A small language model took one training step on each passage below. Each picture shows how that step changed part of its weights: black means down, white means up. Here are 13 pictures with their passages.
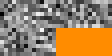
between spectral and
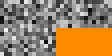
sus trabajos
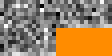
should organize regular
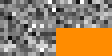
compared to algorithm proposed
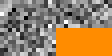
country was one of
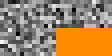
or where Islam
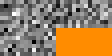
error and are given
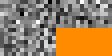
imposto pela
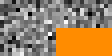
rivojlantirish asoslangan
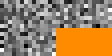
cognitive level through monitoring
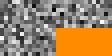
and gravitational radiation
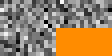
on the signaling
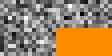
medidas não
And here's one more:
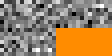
активность; -
